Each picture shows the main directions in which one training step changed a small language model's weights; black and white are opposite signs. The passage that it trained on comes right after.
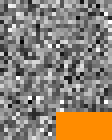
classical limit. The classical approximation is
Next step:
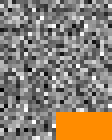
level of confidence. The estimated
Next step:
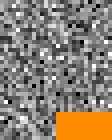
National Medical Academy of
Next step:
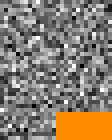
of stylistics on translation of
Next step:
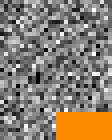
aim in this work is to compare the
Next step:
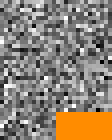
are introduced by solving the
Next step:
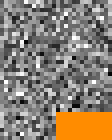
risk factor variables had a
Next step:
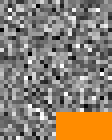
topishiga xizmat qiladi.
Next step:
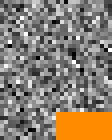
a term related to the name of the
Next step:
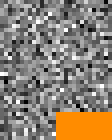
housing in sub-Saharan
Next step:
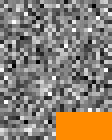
about the accuracies, we refer the
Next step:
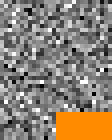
the approximation error of $XW$
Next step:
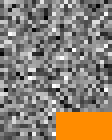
antimicrobials will have
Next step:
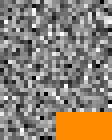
va 14 yoshlilarda ular
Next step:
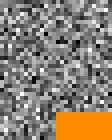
necessary for the actors in the
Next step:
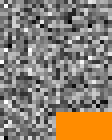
the paper. Competing interests
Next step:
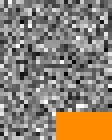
This can be best observed by defining the
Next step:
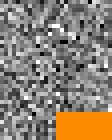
research was carried out through the collection
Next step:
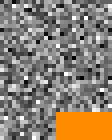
$\Ha$ emission in excess of
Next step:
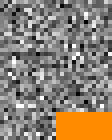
the consequences of the structural transition
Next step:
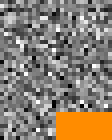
не закріплене на
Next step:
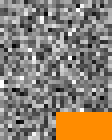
points. Figure 6: The percentage
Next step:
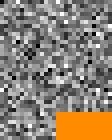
Universitatea de Stat „Alec
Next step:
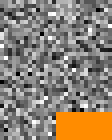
psixologik kongress.
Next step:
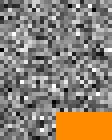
technical skill and an exceptional
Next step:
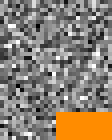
quercetin (Fig. 1). In
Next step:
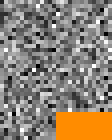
(2022) demonstrou que a
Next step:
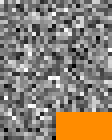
jamiyat hayotida inson
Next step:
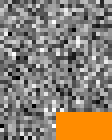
Table 3. Table 3 shows that
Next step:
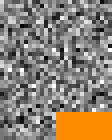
subject [14]. At present, a
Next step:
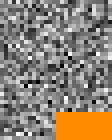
identify inward currents as critical
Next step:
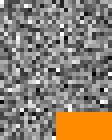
_\nu \right)$ the detection
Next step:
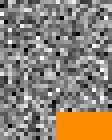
Инструктор по
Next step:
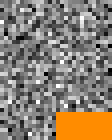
weren't unconditional; they
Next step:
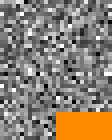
tecnológicos tem
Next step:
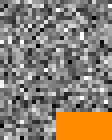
our needs for shelter through
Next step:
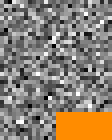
Air quality is a matter of
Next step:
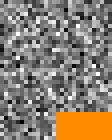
consistently highlighted the positive
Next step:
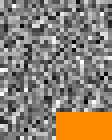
policy making, management and decision
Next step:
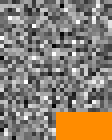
second term be absent; the first term on
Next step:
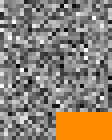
other contributors help the first author
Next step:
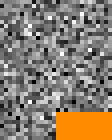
her death. Characteristic
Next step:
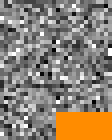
states that are entangled but admit
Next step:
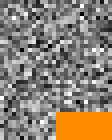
between balls and their sources and between
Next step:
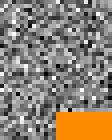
the profits of both players are
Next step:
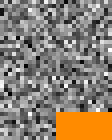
antes mencionados están
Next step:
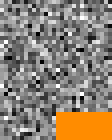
photon momentum can be
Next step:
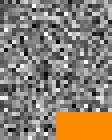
saturated steam and hot water)
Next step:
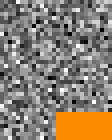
context in which it is measured. It is
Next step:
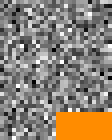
the model was confirmed by ROC
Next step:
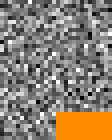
and notably not requiring of
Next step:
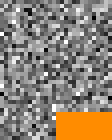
the average score of 2012 was higher than
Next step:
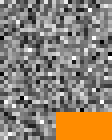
of democratic leadership is given by
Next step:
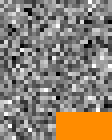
the total number of two-hop walks
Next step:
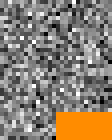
The savings potential of unit commitment
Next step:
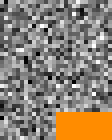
Location inelasticity of land
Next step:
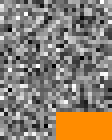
plasma properties distribution compared with the results
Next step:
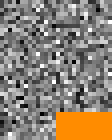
de los teros, sólo
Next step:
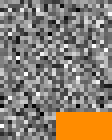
will exit the results by searching the
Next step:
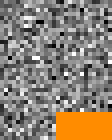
resolució de problemes a
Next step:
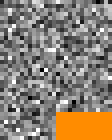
on the ISP's costs, which
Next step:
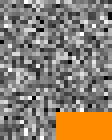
range. They found that the inner
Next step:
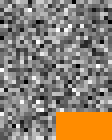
and period $5$ s impacting on
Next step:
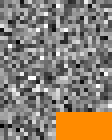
maplist(P, Xs,
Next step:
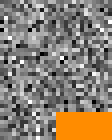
for description of the charm quark
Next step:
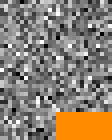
accurately characterise the spatial
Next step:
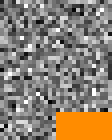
visualization; concordance;
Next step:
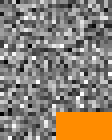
sensor texnologiyalaridan
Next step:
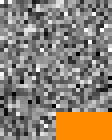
I have already responded or
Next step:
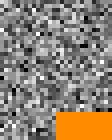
it was mentioned that the voice
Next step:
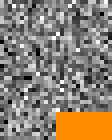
edge computing frameworks.
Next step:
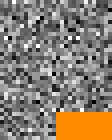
functionality resides. While
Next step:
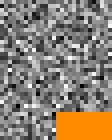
deb qabul qilishda
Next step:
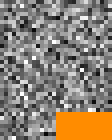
judgments at the path level, but
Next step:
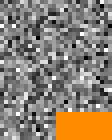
recipe improved due to increasing
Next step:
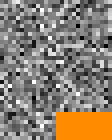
acap kali melejit
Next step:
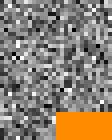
Discussions} \subsection{Main
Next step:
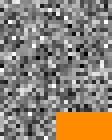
refletir sobre as medidas
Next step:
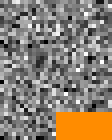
contri\-butions. A lattice
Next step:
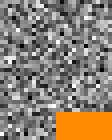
between the KCP and the Brody
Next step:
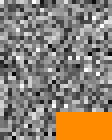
hududlar aniqlanib,
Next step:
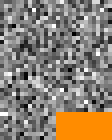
included in the database in the
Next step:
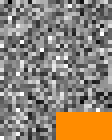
pipeline reproduces the
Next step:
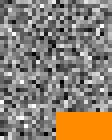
literature on this topic, and b)
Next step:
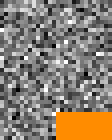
Nature\ Phys.\ {\bf 4},
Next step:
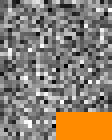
è trovata intera e si
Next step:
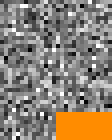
\setof{c} \cov
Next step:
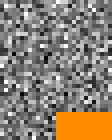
to visible light were prepared by
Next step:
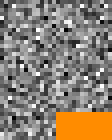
\textsc{Geant4} on
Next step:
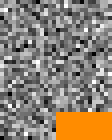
distorted by errors in the distances
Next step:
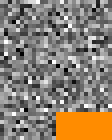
cm) was filled with solid
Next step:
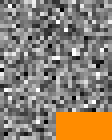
Bedard et al., (2004) and
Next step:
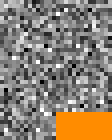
technologies in organizing public
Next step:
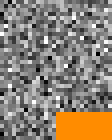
bagi wisatawan.
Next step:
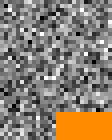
Stärken. Eine
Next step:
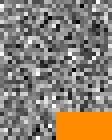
place sponsored by an external
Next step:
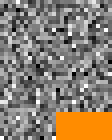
online inverse reinforcement learning
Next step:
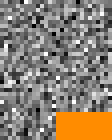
merupakan mahasiswa
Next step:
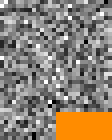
се одређивати
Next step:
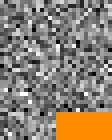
among the parametric models of blanks,
